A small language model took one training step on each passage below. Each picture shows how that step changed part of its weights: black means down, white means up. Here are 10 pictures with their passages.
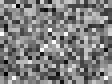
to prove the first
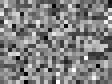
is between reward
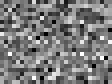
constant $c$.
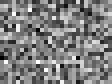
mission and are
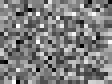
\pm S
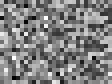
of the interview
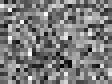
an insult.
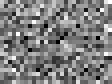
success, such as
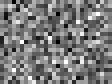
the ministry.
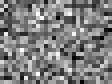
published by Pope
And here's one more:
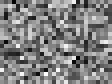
the lemma of step
